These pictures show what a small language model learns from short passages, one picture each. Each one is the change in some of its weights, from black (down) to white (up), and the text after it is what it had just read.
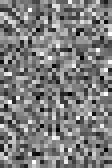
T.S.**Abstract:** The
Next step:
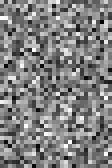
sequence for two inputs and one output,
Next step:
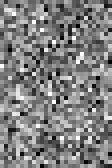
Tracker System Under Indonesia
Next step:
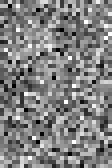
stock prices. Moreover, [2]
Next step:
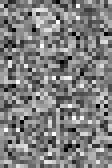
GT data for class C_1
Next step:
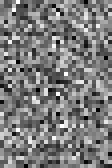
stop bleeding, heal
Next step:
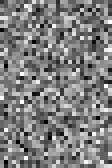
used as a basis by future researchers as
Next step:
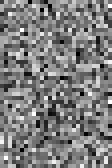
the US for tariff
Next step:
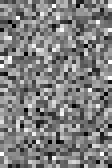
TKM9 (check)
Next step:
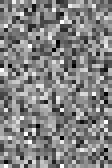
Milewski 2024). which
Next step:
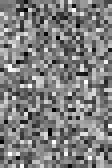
Since proper ethno-cultural integration
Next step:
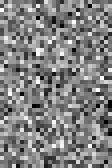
Council (ERC) project from which
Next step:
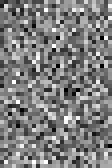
for wideband millimetre wave
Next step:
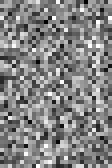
with curly knots, and
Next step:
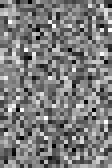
2 Determinants of farmers'
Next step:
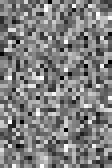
is lying in hiding
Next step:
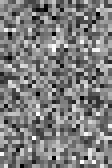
Challenge Open Forum,
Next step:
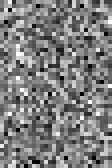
assessment; geospatial analysis
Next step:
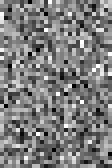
either be affected positively or negatively depending
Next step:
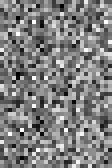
documentary studies. This research is
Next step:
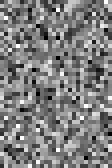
serve as a highly effective component of internal
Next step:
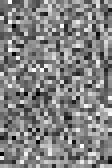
implement concepts and descriptors within the
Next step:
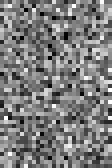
in medical universities of our country in all
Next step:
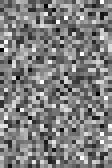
retention time of 2.180
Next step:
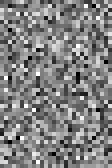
patterns of germplasm use
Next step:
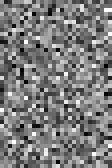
[8]. The aim of the present
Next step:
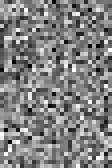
products. Author Contributions:
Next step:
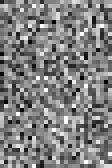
correlated with delinquent behavior.
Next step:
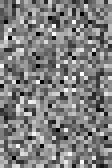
out with these values; - 2)
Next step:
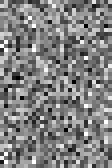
service life. A maximal storage time
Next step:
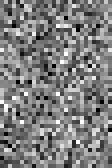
great diffusion, information about the effect of
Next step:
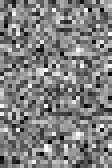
r are in the modified ROI for
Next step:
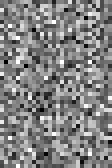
responsibilities of project partners and staff for
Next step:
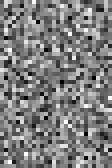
pressure in small arteries points at their
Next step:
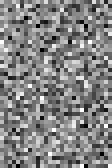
: A glass column with (10 mm
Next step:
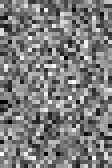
metal soap formation is modelled,
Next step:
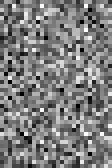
exploiting their territories and building
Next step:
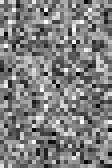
the Law on Mediation for
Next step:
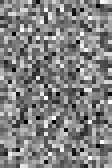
Drug-drug interaction is among the major
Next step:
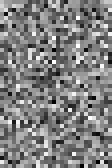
(Equally distributed) TIE
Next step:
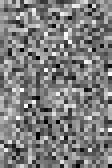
which requires the student to perform certain mental
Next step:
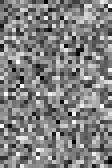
This report is an overview of the
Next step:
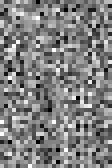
around human queries of the
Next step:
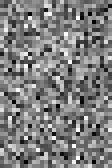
with error < 0.05 It is
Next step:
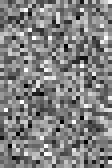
Heat and Learning. *Am.
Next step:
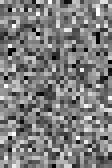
putting away or leaving without
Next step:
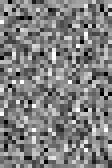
days-old larvae fixed
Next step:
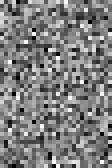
surface $\Sigma(t)$. Set
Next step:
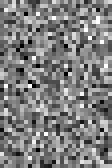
2024. All patients underwent MRI
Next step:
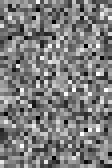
Watson Studio,
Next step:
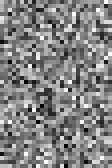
60% people use smartphone and internet
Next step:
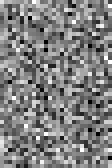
and the expressing neurons form
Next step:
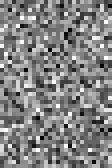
to chemical reduction method but by using
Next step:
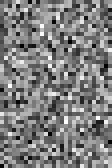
hybrid clouds. Application Using new
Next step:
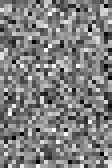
class (Q) is introduced as
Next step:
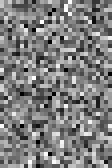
The purpose of this study was to identify
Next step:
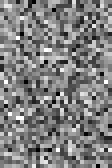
more rapid fluctuations compared to
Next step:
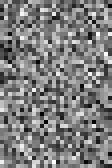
Kriya Sharir,
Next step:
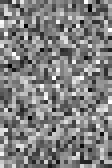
adiabatic temperature of combustion
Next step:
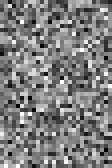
J. Choi,
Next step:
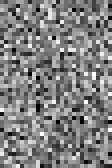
region the mangroves mainly
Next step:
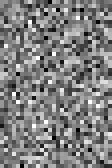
and must have a quantifiable relationship
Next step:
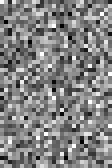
and models" (Vol.
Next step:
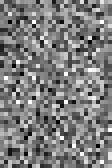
interests, each beneficiary must,
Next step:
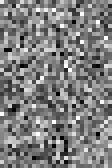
RBV is to provide additional information
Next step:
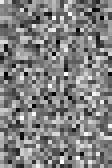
has been found to exist regardless of the
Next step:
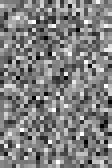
display a significant correlation. Table 4.
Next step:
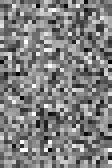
the triceps and part of
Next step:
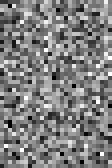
code examples and experiments, as well as
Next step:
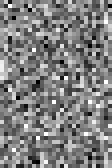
and started secretly reading
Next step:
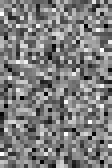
data quality: A report from the National
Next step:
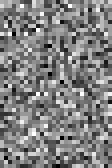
the figure 2 below, methyl group
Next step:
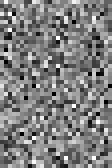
deepened; - Introducing practice
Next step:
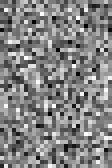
in Fig. C-1 to
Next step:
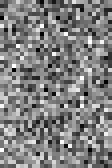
solution of the model practically impossible
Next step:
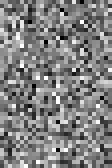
"Hybrid filter applications for power
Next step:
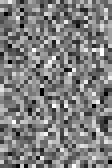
potential advantage¹⁵. Alginate
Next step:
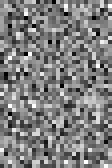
dependent variable was pupils'
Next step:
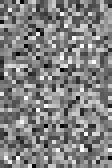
and comment on the following link:
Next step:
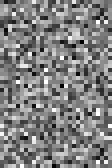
porous structure of GH,
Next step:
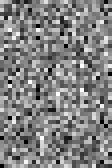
during the first damage phase. These
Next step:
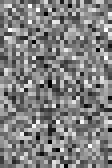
for a better process in the next
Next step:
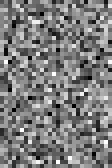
are shown in Fig. 8. It
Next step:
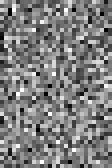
Day 4** Date:
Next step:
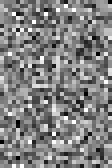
partially age-dependent. Abnormal
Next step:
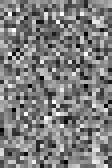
study employed questionnaire and in-depth interview
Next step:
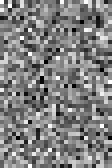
aqueous formaldehyde (10
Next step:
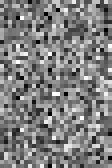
management issues in a mobile communication
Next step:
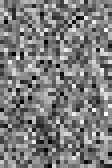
a reason for this negligence.
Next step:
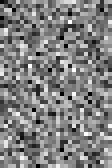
Construction, electricity, water,
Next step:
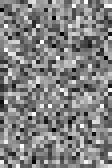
Repulsive res: Residual
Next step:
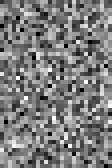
specific transcription norms, on variation in
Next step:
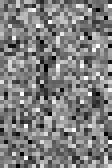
performed the research in good faith to
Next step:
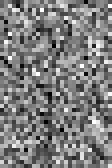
recognized early sowing provided a
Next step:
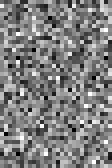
variations over a long timescale might be
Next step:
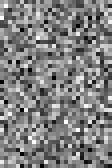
trace elements. We calculated spatial
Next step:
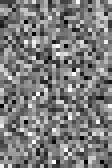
following table indicates, at the
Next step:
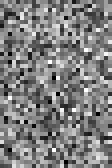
any reporting or analysis. Furthermore, measures
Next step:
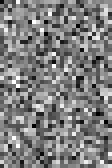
were not backwards compatible. This
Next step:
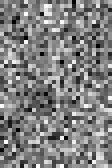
your thoughts and emotions in appropriate
